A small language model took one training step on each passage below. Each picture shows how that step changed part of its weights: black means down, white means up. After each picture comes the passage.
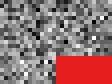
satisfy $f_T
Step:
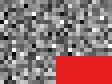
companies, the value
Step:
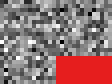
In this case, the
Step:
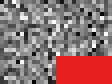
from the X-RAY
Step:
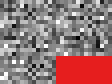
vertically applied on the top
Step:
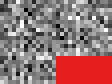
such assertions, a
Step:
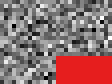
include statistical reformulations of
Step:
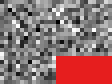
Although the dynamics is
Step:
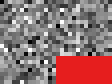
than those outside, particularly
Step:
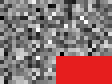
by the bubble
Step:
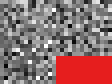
and relevant agencies and
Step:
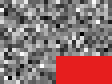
the corrosion estimations
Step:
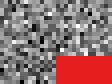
that we can keep up
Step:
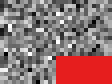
applied to improve different computational
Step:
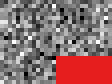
per day and product
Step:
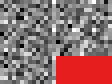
decision variable to the
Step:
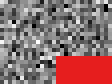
A, Moffitt
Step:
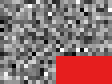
is observed, let there
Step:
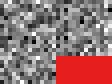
presents some statistical properties similar
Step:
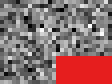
Chagnon et al,
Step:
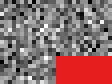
matures within an
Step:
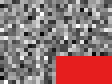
that doing good research is
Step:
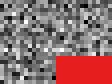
polymer matrix due to
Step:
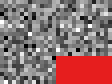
was autonomously generated and
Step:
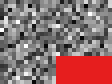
the Balance equation between
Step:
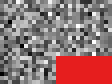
which the doctoral
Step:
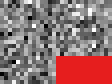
of the Wilson
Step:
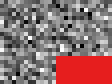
or challenges in integrating
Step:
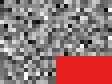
(TPC) are
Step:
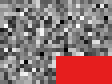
multi-fold, the
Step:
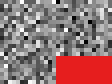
the results are actually
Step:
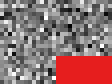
of modulus arises
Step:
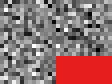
connected, this follows
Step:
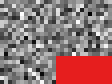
the incoming ions
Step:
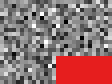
and decompositions of
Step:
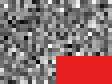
function and nonverbal
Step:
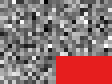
days, and 10 GHz
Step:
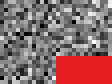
Percent Valid
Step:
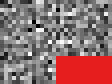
case of Gd, there
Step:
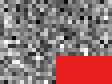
$Q$ and for
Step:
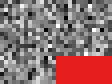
differentiation, and
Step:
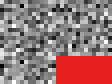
observed events, well below both
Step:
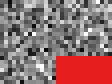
heavy metals like
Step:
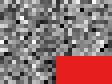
the canonical formulation
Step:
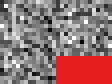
well aware of current
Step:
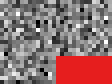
and the superposition of
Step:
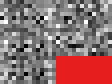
various exact relations for finite
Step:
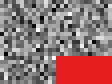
of the survival probability
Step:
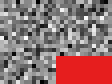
+ 4 Test for
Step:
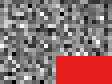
correlation term that goes from
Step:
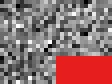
around the phase modulation feature
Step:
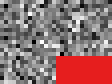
denote the padding
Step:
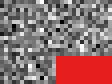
KRs, but if
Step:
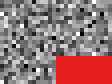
the three-vector
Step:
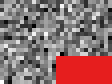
adopt the following approach to
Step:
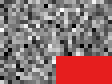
annual sales
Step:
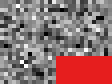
renormalons. The
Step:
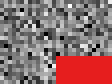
comparison across radiologists.
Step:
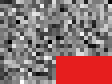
associated subhalos have
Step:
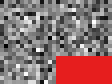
Development SiD
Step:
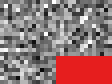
our reference simulation (blue
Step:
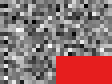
spin caused by the
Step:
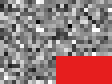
results (see also the other
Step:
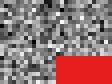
at all. We present the
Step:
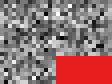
from the source. The resolution
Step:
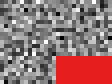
the further development of epic
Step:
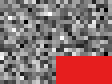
Cora Timken
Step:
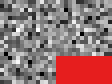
in the spin-down
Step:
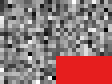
at the LHC.
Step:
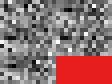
\rangle \bigr)
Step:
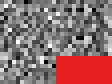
\bibinfo {author}
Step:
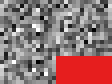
of the reservoir
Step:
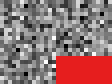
providing us with his new
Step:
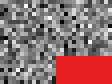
order release kinetics
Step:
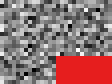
aiming to enable
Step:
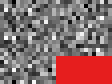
listés dans
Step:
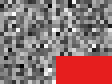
of the power supply unit
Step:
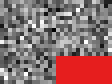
rather than agents of
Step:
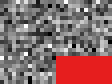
in tropical areas.
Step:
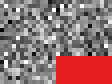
very clean systems with
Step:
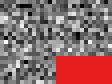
central controller with
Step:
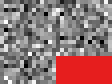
Otherwise, this may
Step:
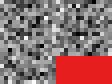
velocity dispersion profile from
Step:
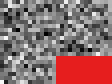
the treatment is marketed.
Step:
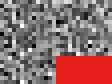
modern business environment.
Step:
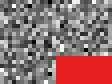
characteristic curve: the
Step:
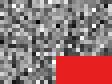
only making use of a
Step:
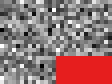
the compound with a small
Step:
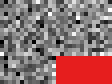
Therefore, the only manual
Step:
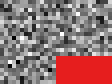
in our model is a fraction
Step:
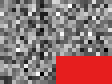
\emph{{Time scaling
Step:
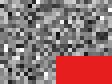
units having circular
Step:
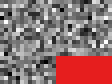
and the pressure rises.
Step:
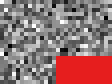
the well-studied
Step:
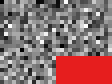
histogram method to identify
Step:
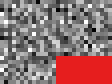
details can be found in the
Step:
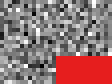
groundwork for a larger
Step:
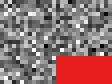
effect of website design
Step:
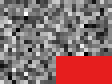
environments. Improved
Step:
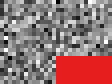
the correction reported by
